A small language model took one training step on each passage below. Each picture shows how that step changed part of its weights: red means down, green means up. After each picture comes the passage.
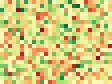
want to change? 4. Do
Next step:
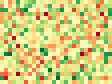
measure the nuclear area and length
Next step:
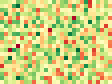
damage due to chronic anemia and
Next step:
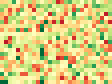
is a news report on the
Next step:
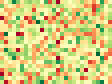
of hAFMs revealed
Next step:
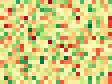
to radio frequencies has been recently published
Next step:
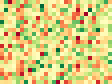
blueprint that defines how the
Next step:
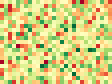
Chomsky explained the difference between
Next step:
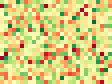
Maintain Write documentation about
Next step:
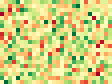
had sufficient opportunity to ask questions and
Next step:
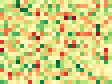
cause in older patients, often
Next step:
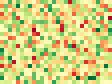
difference in wages between India and
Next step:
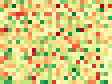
Ordinary Least Square
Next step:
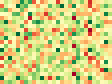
yellowed leaves and root rot
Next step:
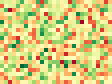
j$) is the result of the
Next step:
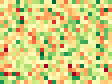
questions regarding job commitment that is
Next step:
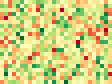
data were collected at 310
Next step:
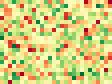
of “general”; e
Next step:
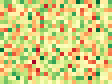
The main actors are farmers,
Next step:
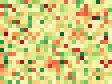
Combined Cycle D
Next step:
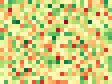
and the excessive use of chemical
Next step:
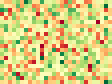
group can be cate-
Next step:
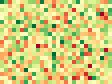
the development of necrosis of
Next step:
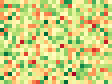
effect was enhanced, and led to
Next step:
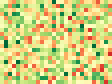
challenges posed by DDoS
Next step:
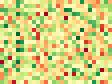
autoimmune diseases.
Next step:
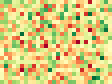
The three terminals of the
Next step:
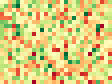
occur naturally using various existing
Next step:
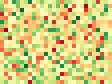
were benign, while only
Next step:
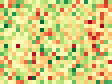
manufactured sand. b.
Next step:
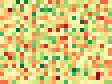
to the chosen participants. Of
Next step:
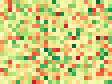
procedure. The researcher observed the
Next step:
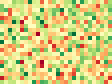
as epigenetic memory.
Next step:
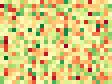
I_c s (Fig.
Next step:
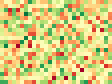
more graphically intensive. As
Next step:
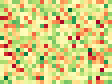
for some location-specific adaptation
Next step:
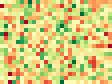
% dry weight 22.7
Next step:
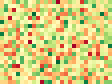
others, it does not model the
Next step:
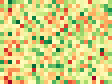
and general aspect, but with the
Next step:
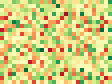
for research and further development of
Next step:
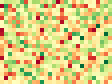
FDM is one of the
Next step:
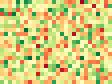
focused on fatigue
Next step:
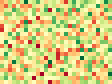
provide **nonstop information
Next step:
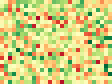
readily available methods and easy to
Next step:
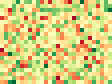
to identify new alternative sources of
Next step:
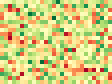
"Systematic Literature Review
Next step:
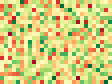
Temperature Increase The temperature
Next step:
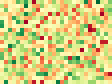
years) also indicated an increasing interest
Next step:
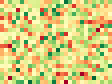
the cell wall of E.
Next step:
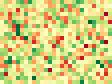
both fractions and primary school
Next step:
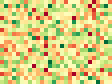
dashed line denotes the limit
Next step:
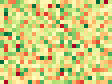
promoting investment in educational technology, and
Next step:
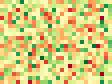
the stationary phase was not observed
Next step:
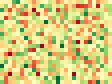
must win the point during his
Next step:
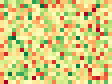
Explanation note:
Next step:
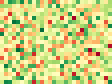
and wastewater purification from heavy
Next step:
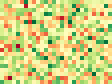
paralysis or even deficiency
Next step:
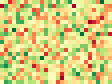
box. This system is operated
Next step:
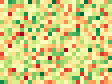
and 2018 residue data).
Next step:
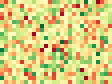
in intensity (Fig. 2)
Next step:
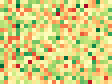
couples and those already in it
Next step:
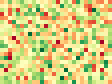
a moral subject acting on
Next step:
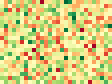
regard. The most vivid indicator
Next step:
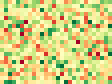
versus continuity, thus discrete
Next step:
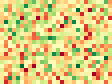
step forward to all of your
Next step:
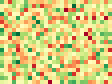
quotient is not sufficient rather
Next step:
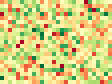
a screening tool for ASD against
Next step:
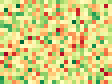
disease annually kills more than
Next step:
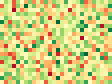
2002, In the Arab world,
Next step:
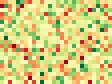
incidences of 540 per
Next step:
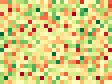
a blended academic institution, similar
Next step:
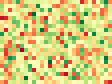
that can move or stop
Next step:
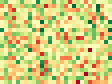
Abstract Efficiently processing information
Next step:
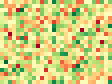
appendix. 4. RESULTS
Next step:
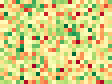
Transcript destabilization and
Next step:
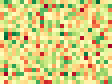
The materials used for construction are
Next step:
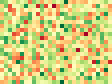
This is interesting, though General
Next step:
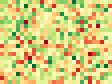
. These results show that the
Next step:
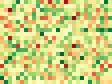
to connect ideas and contribute to
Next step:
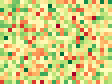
have greater chemical stability, reduced cost
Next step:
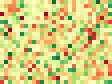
two years. ARERA is
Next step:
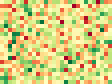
15 months of storage (the proposed
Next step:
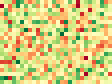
interest rating of 2.55
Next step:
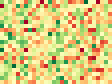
+ \Delta x) =
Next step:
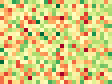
of the European polity, that
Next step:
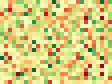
training of future teachers, including computer
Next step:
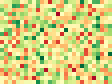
due to its high morbidity
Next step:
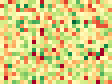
vector machines (SVM),
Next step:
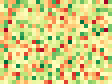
employees to follow for organizational benefits,
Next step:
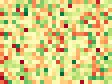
very high D-Dimer
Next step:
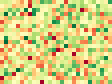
processes in southeastern
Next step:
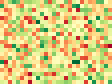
of liver of 8 week old
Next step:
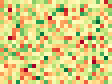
united voice of universities of
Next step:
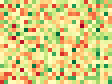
Crystallised from hot
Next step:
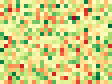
word meaning, as well as
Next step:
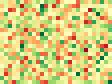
Authority, the City of
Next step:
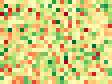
authors have declared no conflicts
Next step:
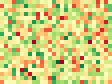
international, non-governmental
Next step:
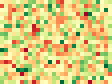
unit 10) that the percentage of
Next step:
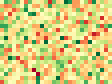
7. Ivani,
